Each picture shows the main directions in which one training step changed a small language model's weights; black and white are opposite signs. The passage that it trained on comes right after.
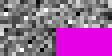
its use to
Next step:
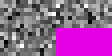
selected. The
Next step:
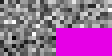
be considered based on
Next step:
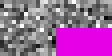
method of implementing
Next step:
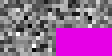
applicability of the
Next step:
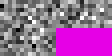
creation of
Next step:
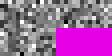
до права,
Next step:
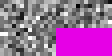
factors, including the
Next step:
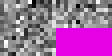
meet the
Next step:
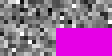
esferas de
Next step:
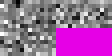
model, while the
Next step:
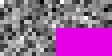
приём для
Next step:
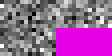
The major reason
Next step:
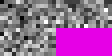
schets in
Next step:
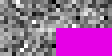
formulation may be
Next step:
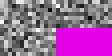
examination method is
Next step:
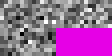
The initial
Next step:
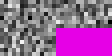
for better or for
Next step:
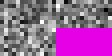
speak them at
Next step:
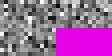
social value. This
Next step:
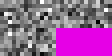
is 0° and
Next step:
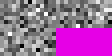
ver series de
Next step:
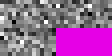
advance. In
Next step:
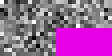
supreme over
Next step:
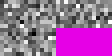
for the scenarios
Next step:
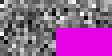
regulating blood
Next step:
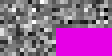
banco que
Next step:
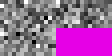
product recovery
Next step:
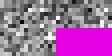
a step in
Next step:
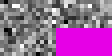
Research Idea
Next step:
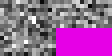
than it of
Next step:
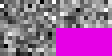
7) which will
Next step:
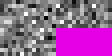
ética y
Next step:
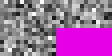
de Educación y
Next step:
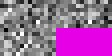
subjects lie
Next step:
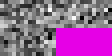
mercados e
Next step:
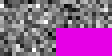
to Dr.
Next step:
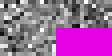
As obras de
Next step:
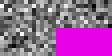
performed: -
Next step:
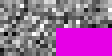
resources in the
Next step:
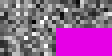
e influencia o
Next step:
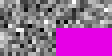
види се
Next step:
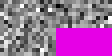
por esto que
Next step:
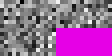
flux current,
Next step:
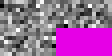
would usually first
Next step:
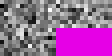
presented, are all
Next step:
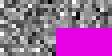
stages. In
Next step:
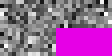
a contener
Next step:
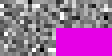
enables both user
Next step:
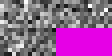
information and technologies
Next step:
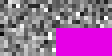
a successful life
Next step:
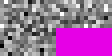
para PNL
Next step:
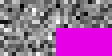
at room temperature
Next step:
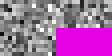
uma base para
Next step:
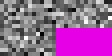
und weiter
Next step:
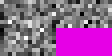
EN LAS
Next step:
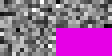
nearly constant
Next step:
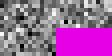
tersebut ada pada
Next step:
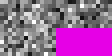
rapid test
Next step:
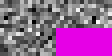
assault on
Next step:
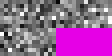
between soil properties
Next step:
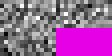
systems, and the
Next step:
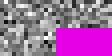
ahamiyat ham
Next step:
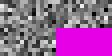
for up to
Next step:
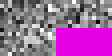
stress response measurement
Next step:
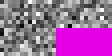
the potentials of
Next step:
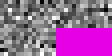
in a bid
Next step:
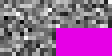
landfills or
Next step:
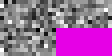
It is clear
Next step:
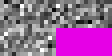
corporate learning
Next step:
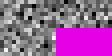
for Development
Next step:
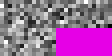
others to
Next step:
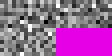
tous les
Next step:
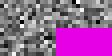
hence was
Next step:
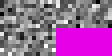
Batna University
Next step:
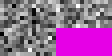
found that there is
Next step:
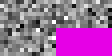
currently China
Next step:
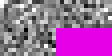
websites such
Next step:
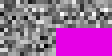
and J.
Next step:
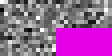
lateral and
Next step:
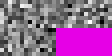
The present study findings
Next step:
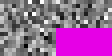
alcance das
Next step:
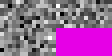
and parts of
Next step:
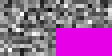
of these changes
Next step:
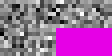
compression ratio
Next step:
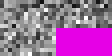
the vast
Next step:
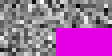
va iqlim
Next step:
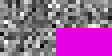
in environmental impact.
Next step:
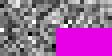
terms of decreasing
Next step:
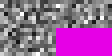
of knowledge, the
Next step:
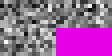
to learn skills
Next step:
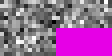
auf jenem
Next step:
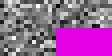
be examined
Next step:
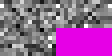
confronto con
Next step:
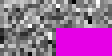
one of the major
